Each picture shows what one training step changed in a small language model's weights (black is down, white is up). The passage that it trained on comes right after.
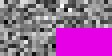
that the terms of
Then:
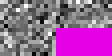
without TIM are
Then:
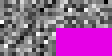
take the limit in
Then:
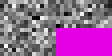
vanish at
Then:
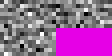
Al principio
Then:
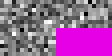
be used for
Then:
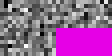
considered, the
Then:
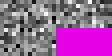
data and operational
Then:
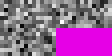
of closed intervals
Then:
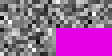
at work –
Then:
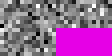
we also have
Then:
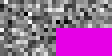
precision, then
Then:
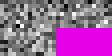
is a Banach one
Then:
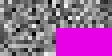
Kim et
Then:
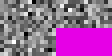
for the underlying
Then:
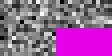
predictions obtained with
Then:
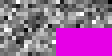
clouds in
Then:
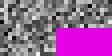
referring to the
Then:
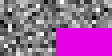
components as would be
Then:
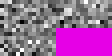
e representativo da
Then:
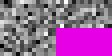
silence for
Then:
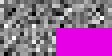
et al.,
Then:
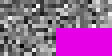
do tempo
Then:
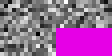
the power of the
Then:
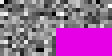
2. Let
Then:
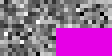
temperature in the
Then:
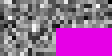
as prominent
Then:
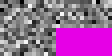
presentación del
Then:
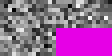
to the limitations
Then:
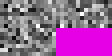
in the leading order
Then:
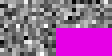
Text und
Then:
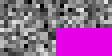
its image, the
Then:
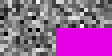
constructions of these
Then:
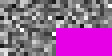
to find prime numbers
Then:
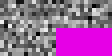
asos qilib
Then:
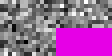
basis of order
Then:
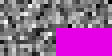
dan rupa
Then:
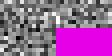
The analysis of
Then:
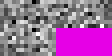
rank $m$
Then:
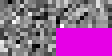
\ee The statement
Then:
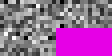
will calculate the
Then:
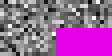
their jump rate
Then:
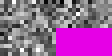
importance plus grande
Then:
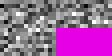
different values of
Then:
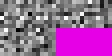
Team zur
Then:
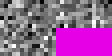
usual direct product.
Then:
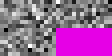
mediated interactions
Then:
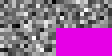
vertices on its
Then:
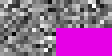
the equilibrium contact
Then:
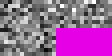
the class of the
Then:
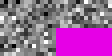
*holds for
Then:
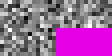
the second NS
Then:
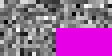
that Working
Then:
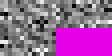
achieve no
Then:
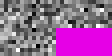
и культура
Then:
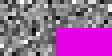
spins along the
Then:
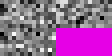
an example, suppose
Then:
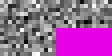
this constitutes our
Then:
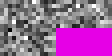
$O$ the
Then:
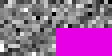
intrinsic thermal properties
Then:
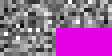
and support of the
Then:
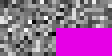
of nonequilibrium
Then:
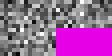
dots, depending on
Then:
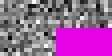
been found that,
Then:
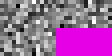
self-energy of
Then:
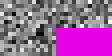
conclude which logical
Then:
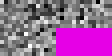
при этом
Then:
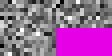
3 follows.
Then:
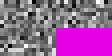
for future work,
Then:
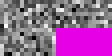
in combination with
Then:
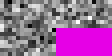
causal directions
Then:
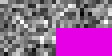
bilan birga
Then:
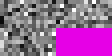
via the techniques of
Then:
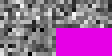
modeling method.
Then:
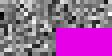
\] The additional factor
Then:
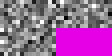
dg algebra structures
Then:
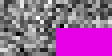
yoqligi bilan
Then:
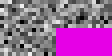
e que a
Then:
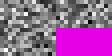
order that attains
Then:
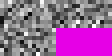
\eta \wedge
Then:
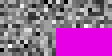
independent, satisfy
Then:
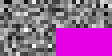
models independently to
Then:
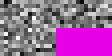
log likelihood of*
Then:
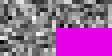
zarur boblarni
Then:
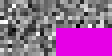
In particular,
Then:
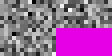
for the function
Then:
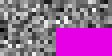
two cases, then
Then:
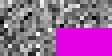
\circ \beta
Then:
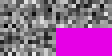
tarixiy va
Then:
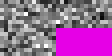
order reduction technique that
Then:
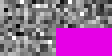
food loss and
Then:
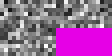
Based on our
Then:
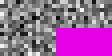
la describen como
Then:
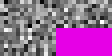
It seems that
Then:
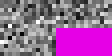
свыше 2
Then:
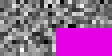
spatially and
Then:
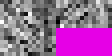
\neq i}
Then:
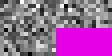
have the base extension
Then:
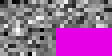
the normalizer.
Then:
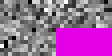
the mutated
